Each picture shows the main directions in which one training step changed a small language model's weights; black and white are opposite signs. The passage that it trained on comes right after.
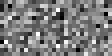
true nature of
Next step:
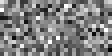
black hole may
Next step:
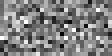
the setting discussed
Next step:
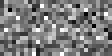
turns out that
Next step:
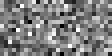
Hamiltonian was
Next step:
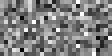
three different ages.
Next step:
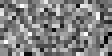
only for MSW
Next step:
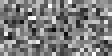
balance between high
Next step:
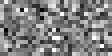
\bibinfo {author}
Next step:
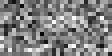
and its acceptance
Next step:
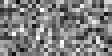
respectively equal to
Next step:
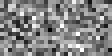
character of the complex field
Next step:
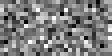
this calculation we
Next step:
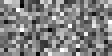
Reaction &
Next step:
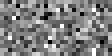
-1$ states.
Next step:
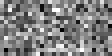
(see discussion about
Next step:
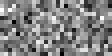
lens composition
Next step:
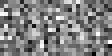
gain managed
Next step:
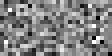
it did not develop
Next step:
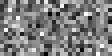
next section the above
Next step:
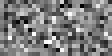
the main text
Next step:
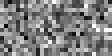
LB units.
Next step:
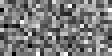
on the metric.
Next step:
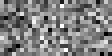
and categories
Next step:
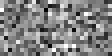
first state is allowed
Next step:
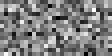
modified Bessel
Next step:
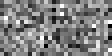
we calculate the
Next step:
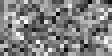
the perturbation
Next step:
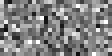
SDSS (see
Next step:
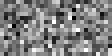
the points, the
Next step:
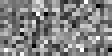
note that the
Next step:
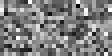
by studying their equations
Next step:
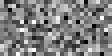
time $t$,
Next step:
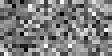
shows that all the
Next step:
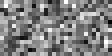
One may expect
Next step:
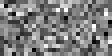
a Model
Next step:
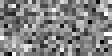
on the rotation of
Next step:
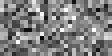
sequence that is
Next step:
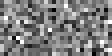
we have considered
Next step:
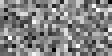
which takes as
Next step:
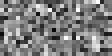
\; \forall
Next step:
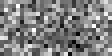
total mass of the
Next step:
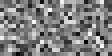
personality is
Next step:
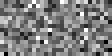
flux. Source
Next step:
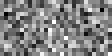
context, the
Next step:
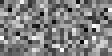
sign. (a)
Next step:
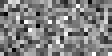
superfields by
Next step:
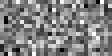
we thus chose
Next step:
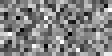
diagonal subgroup
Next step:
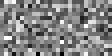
For instance, a
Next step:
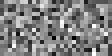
communication with
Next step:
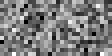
or more reflectors
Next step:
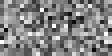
the reasons for
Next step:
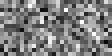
requested function
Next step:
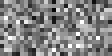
we compare the
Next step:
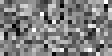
four, and all
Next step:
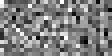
The detailed comparison
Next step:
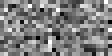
attributes can
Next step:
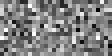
physics of galaxy
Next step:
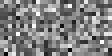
on the beam that
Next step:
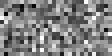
students from a
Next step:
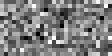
computational cost for
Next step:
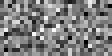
spin and charge
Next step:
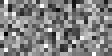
in frequency, with
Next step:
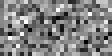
the numerical value
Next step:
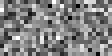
consider the degenerate
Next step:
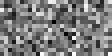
can not have a
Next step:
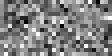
the electron fraction,
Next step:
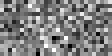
phase transition. The
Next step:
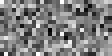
insulators where
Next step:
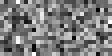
the disk has the
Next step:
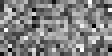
assumption that the
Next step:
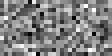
for observers
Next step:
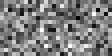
from the simulation
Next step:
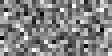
parameters, they can be
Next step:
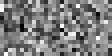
only strategies that
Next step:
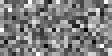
decades. The
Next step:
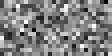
each group is selected
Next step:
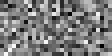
self-energy and
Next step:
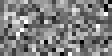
the DHBI
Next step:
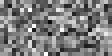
of charged
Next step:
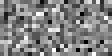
identical, but it
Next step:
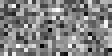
on the path of
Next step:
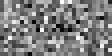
$E$ and
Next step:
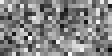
transitions from the
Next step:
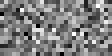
should be noted that
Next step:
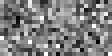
is restricted
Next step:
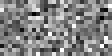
flow state components after
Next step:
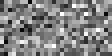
available theoretical
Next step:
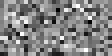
the spatial
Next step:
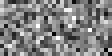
EDM is
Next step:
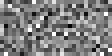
2D metric
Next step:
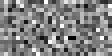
ZF. (The
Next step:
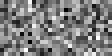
of quantum Hall effect
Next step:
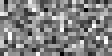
information lost by the
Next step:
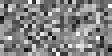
to minimise the
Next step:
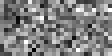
is interesting to
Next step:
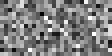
suggests a
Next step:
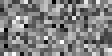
its information symbol along
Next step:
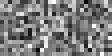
hole. }
